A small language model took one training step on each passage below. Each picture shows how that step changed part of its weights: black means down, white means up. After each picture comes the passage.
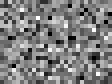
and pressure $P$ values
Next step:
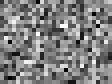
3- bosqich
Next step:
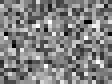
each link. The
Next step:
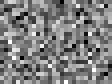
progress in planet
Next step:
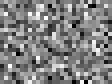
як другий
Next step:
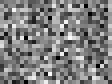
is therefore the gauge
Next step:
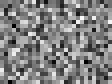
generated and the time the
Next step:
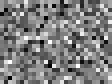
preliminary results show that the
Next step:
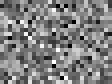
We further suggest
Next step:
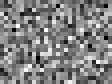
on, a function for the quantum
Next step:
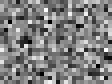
converted to separable state
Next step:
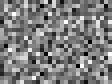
group were imported to
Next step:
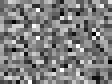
made evident the
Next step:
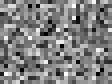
l'ensemble des processus
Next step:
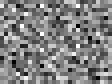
od ω moduł
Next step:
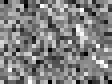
educational technology,
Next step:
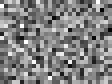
shoyi baxmalga
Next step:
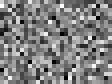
us peer into the formation
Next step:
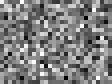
transition at these critical
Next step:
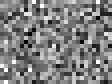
irsiy kasal
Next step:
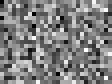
V. Vasilakos,
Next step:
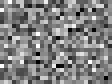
aspects of global
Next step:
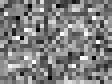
where $\Xi$ is the set
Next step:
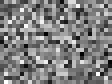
cidade de São
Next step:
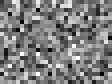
inspirations de droits
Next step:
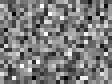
talablariga javob
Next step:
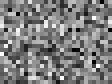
of the semantic content
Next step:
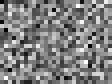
la pionnière en
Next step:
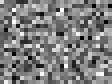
la definición de los
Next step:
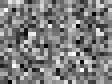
is tilted at large
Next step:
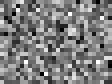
de questionários,
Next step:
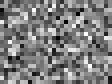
bu yıkıma
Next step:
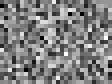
Jak bowiem
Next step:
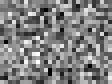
reconstruct the multipole parameters
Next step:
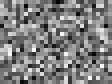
dan tekstur
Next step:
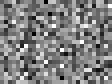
set of galaxy
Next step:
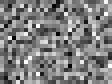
Tutash taqdir,
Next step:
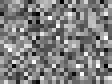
e tecnologias
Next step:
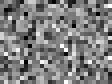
prevê a criação da
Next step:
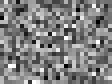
знаний, их
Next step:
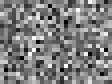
тим часом,
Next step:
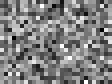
conditions to be found in
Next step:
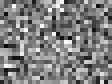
Prevalence, risk
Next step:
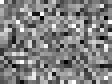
one must explore the
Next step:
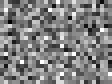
padrão (barras de
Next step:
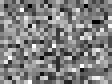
strip cannot be defined as
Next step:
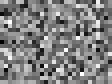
oscillations when the
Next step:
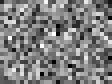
despre subiectele,
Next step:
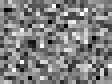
pele do cliente,
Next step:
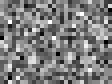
в 1,6 раза
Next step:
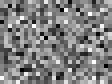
in the isomerization of the
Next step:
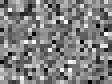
used to classify
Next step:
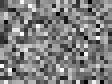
comme **limité** et
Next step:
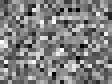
limits on the yield by
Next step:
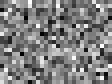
An auxiliary square
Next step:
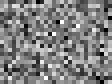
зависимости от
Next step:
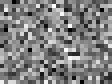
Mean (Year)
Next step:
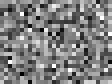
relies on several
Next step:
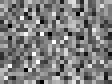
hacia un deber ser
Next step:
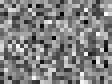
Gaussian, the
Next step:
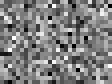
і мали високі
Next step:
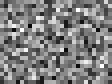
which was also defined in
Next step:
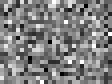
логістика в
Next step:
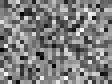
in two categories:
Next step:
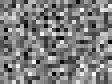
(Stein u. a.
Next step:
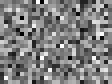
— odam bilan
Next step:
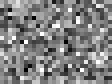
argue however that the
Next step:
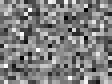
masse” u okolini
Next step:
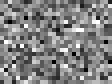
Отбором проб
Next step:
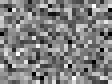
with a thickness of
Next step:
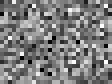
quite scarce due to the
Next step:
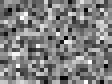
$\Gamma$ can be obtained in this
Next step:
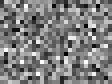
absorbing states. We
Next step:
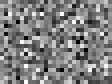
give a tantalizing
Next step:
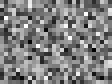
of top leadership
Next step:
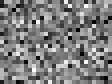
one empty sites
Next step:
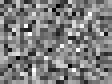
desconoce varios
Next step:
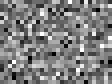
estrategia que apoya
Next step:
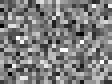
*in silico*, по
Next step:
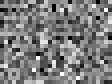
des genres n'est
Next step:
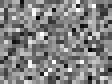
Numerical simulations were
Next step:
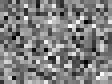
the sum of all elements
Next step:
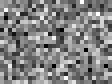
Poincare sphere
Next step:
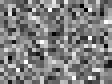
to'g'ri tuza
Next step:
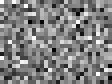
bu jarayonda
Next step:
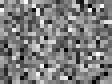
levels which becomes
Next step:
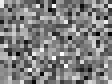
в относително
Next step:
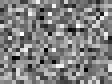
resulting TMR (c)
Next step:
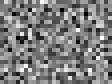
saúde. Esse
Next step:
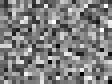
recognition of this group
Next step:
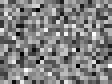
[2]. Kurash sport
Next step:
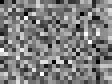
and fatty transformation of
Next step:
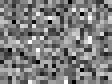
do aluno do ensino
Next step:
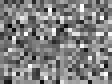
el susurro invisible
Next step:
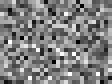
in Paradiso X e
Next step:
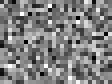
студент, С.К.
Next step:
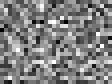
juda ko'plab
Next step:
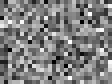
Anyone can become a
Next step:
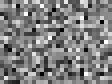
Taline Schroeder
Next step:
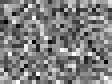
insert this back into Eq.
